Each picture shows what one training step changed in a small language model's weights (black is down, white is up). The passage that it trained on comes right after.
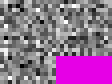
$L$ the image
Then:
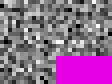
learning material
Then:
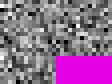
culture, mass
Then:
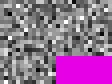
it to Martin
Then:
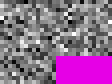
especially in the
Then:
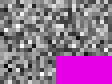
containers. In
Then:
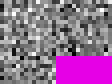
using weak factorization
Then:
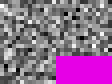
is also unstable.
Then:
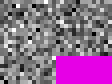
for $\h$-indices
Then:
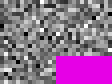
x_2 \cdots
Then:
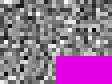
порея. В
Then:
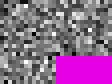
machine for obtaining
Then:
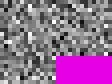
Products Year 1
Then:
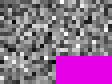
management strategies
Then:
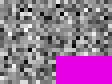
pesquisa e
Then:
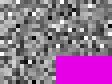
of open subsets
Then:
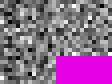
consider the vectors
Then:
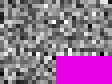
a bimodal
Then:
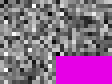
first set $\Omega =
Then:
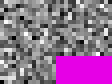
education regarding
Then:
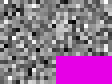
of this research is to
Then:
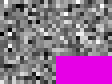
sangat penting
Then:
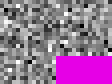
the difference between the
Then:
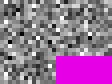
of the decision
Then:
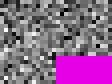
of polices and more
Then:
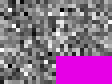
$R$ has the form
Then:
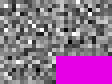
related to the one
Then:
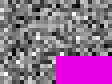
based on the following fact
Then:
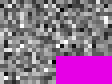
(that strongly
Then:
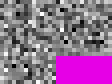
constant $C > 0$
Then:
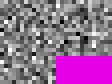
\Gr$ and
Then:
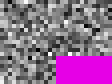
wonder why
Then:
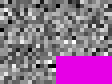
Schiff bases
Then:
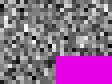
form and emotions at
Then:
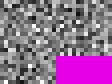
4. Karimov
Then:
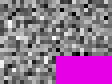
is effectively computable,
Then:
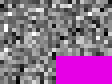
of size at least
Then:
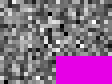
Department of
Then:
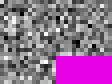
comunes en los
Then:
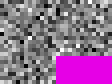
child use glasses
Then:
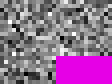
the first subquery
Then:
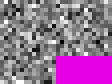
of the family of
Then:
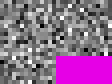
A origem do
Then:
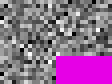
é suficiente
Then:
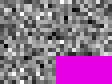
to making assumptions
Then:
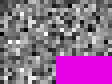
extracts had
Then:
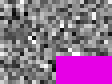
that one in five
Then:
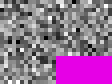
his own
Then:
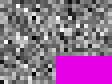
combined with the
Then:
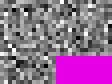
of $A$. If a
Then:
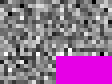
a bridge
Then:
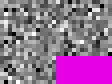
$ is the vector of
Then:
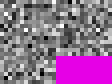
where $$ q(z)
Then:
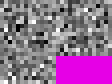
by a constant $C$
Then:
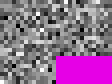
physical observations
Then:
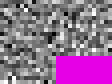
a la estrategia
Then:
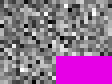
the complete and perfect
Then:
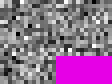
lend credence to
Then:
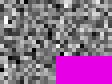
emotions in students
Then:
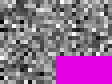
- Scheller,
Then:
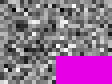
the technical projects
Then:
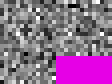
системы В
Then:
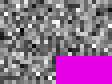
hold. Under
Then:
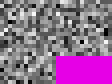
lectures, use of
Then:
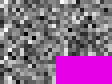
может пойти
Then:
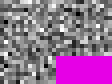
qarash va uni
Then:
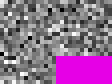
in the sense of
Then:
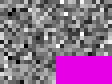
many students have
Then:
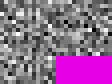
standard theory,
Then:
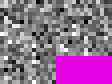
Viewer of the
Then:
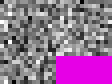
smooth function such that
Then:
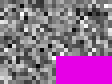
and competitive
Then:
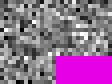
corresponding controls, or
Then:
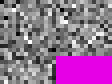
the present study was due
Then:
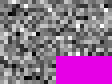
an institute-wide
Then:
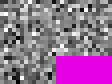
of the cut space we
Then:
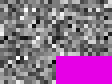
hg. von
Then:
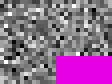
Since the size of
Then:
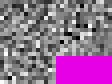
that have a number of
